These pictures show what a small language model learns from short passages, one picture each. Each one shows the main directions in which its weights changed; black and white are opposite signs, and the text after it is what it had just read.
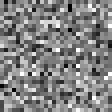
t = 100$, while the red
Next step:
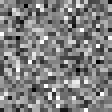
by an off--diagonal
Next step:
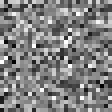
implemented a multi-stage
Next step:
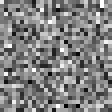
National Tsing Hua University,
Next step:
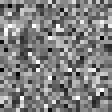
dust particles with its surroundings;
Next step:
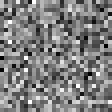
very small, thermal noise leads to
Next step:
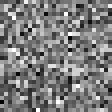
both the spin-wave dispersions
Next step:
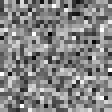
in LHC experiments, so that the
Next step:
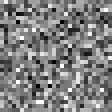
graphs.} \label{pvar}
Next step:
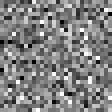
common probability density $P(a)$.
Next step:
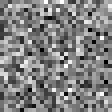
to the mass eigenstates
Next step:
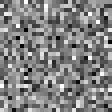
the associated Vinberg cone.
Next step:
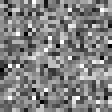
(right) due to the mass mixing
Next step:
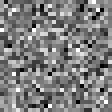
efficiency is 60\% with respect
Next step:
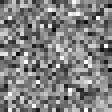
find that the parameter \begin{equation}
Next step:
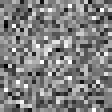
super-Hubble modes is computed
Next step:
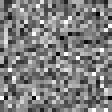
From here on, we will refer to
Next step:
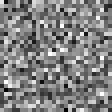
at $\langle v^2\rangle\approx
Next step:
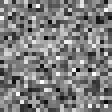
hydrodynamics with the
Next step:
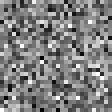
have been calculated for discrete values of
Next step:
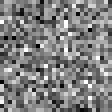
Model). Therefore, the value of
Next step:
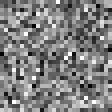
easiest way to see this is
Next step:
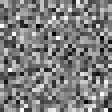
it can be seen in Table 10,
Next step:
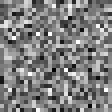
belong to any known universality
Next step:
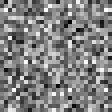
were performed. First one assuming a
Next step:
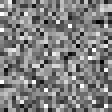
proportion of the videos with
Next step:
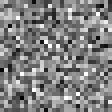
20~MHz pulsed
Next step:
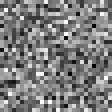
could be composite), which
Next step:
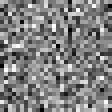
that the proposed approach (2nd and
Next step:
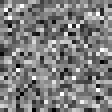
University, Mankato,
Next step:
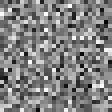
the bootstrap into
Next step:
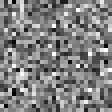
\begin{equation} J_2
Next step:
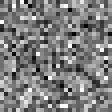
is much larger than that expected from the
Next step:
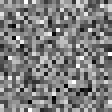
for several observables the sensitivity
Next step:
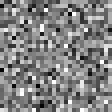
through clothing, appliances,
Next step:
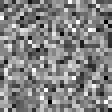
we recognize as ordinary
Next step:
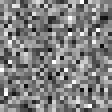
$\qperp$ cannot be performed
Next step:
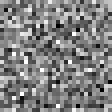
background charge is assumed to
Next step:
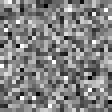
of the Ricci tensor field in
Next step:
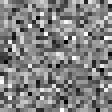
these inclination angles might
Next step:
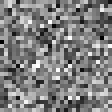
time, yielding the so-called
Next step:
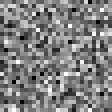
little is known about the
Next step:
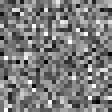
jets are launched in various
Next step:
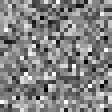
chosen via the card
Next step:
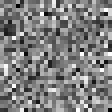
jet), the precession model would
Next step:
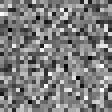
surface portion near BZ boundary is
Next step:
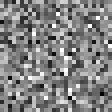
of as the constitutive equation of the
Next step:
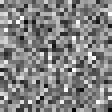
3 TB of permissively
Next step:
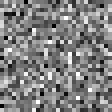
very accurate value for $\gamma$ with
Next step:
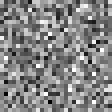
high PSNR regime.
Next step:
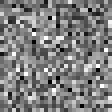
parasitized host
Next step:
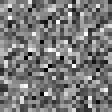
experiments focusing on the
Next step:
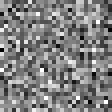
of \acp{MT}
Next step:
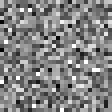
proposed optimization framework can be used
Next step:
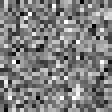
the effect of its integration is a
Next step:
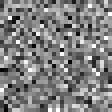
integration of Feynman integrals
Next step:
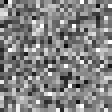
results. Agreement can also be
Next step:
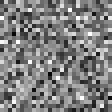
it was shown that accounting of
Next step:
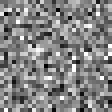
must extrapolate the
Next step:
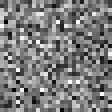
of network organization. Specific
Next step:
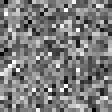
parameterize the data generating process of
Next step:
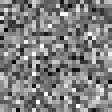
and a multi-agent formation control
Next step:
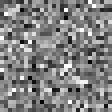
transverse and the normal directions,
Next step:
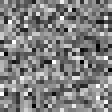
air quality and the moderation effects
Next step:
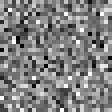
of the AGN luminosity
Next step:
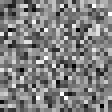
of perovskite oxides,
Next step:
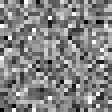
positional uncertainty of
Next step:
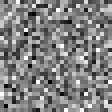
each lane can accommodate
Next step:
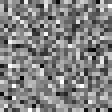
in France. This research has
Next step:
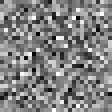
with the narrative. Some of
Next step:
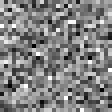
manuscript. This work is
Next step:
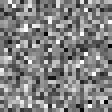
upper bound operation, may introduce states
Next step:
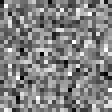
one obtained from the heat currents into
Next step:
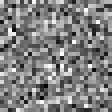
implementation. For filtering
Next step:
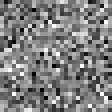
function thanks to a hidden higher
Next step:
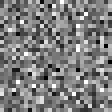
the IGM, because it increases the
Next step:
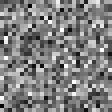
at $B=0$, provides the standard
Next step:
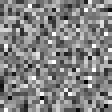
objects cannot be used in offline
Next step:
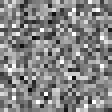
(dark blue), the Hubble
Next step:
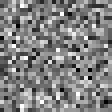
by analogy for the random
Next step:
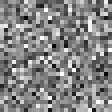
unbiased estimates of the
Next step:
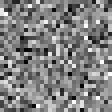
whose three imagers visually
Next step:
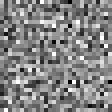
a Green's function method, see
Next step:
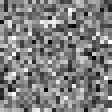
targets and simultaneously to
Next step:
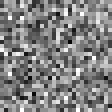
when the lattice amplitude is large
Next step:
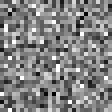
the total OAM along a certain
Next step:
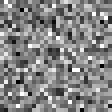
Sampling} \name{Yan
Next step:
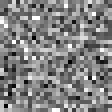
a pulsar is broadly
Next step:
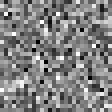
N-HTA-557 and the
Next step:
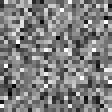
to one detector ($D_1$ or
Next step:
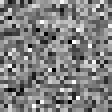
work on composing explanations from components
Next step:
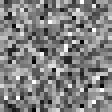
Using Semantic Information:
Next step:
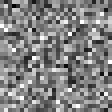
cheaters because they are not
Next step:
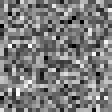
means their effective temperatures are too low
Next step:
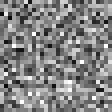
$Z$- and $A$-distributions
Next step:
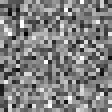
the history of vertical motions
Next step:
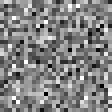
assumed to be constant throughout the
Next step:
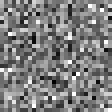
of $\pi /4$, the magnitude
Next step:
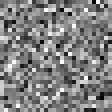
group velocity. We compared the effective boundary conditions
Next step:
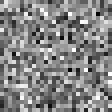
able to compute the seventh
